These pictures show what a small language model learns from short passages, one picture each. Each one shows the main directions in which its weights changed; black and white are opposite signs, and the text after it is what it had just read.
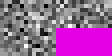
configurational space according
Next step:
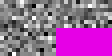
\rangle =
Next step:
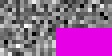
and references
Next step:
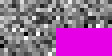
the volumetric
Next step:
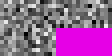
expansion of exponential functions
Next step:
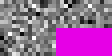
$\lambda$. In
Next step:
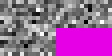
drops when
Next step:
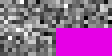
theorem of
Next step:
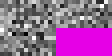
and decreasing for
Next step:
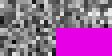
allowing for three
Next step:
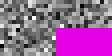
as the particles are
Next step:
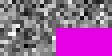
fit the data is
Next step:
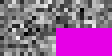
the observed narrow
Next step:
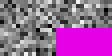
spectra for an equivalent
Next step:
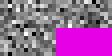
data over 8
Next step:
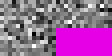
the phase-space
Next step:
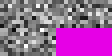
to the suppressed
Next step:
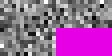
are obtained for several
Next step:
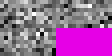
model to achieve
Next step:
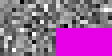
(left) and
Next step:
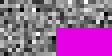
multiple reasons.
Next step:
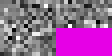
\nonumber \\
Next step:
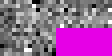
protocol. For
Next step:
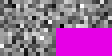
errors are global parameters
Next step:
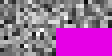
design strategies to
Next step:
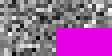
the low-z
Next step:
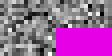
neural representation to
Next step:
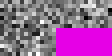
of spin-dependent
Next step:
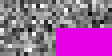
volumes and
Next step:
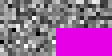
on the complete
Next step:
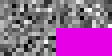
geometry. A similar
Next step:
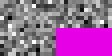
ISM compared to
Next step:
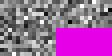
injection fraction,
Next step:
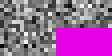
is the effective
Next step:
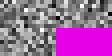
then the number of
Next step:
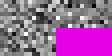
the position and momentum
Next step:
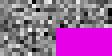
similar conclusions.
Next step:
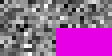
while the variants
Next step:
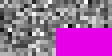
common interface for
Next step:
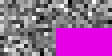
the same as the
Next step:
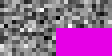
enhance accuracy
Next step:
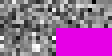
in the adaptation
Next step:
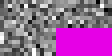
$M \times
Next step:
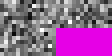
higher, Ge
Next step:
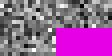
it is too
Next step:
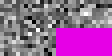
application classes:
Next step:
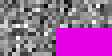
data, with the
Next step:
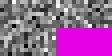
L$ induces
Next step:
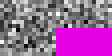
is the best estimate
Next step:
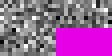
frequency of the
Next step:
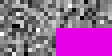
limit, they
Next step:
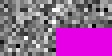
distribution in a
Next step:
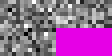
and properties which will
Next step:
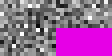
dominant frequency and
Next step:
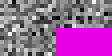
the CLASS
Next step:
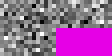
gluon or photon
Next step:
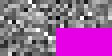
density modulations.
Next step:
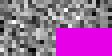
$S$ might
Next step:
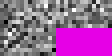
one to obtain the
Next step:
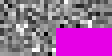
visible with positive
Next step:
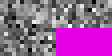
attacks specifically
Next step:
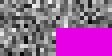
same authors in
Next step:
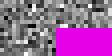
7). These two
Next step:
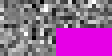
Check number
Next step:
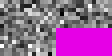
potential for reuse
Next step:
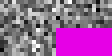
evaluation in the
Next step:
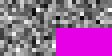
(or the moment
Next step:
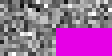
elastic energy in
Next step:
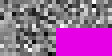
gas. It is
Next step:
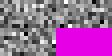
data are more directly
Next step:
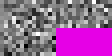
mass. {It
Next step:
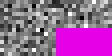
operator that transforms
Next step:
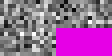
oneself with this
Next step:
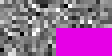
$\lambda >
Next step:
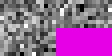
at least in
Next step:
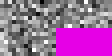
$\Phi$, their
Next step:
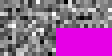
Even if the
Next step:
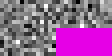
and (b)
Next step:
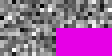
Change (see
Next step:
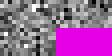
single deuterium
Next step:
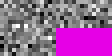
detected sources of compact
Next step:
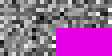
the core until
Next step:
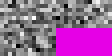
the EMW
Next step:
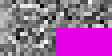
The zero-order
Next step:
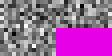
that the probability of
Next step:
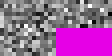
velocity and rate of
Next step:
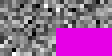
\nabla \times
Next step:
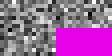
the desired
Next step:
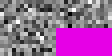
P9's reference
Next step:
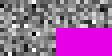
simulation and those of
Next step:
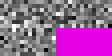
in ways that
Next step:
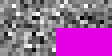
plateau when
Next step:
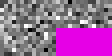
of Science and
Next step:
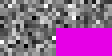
at the solid line
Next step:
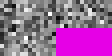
is presented in
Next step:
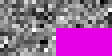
other literature which
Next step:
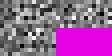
With a data sample
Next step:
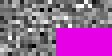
a flat
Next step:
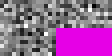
is that with the
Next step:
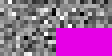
To analyze the
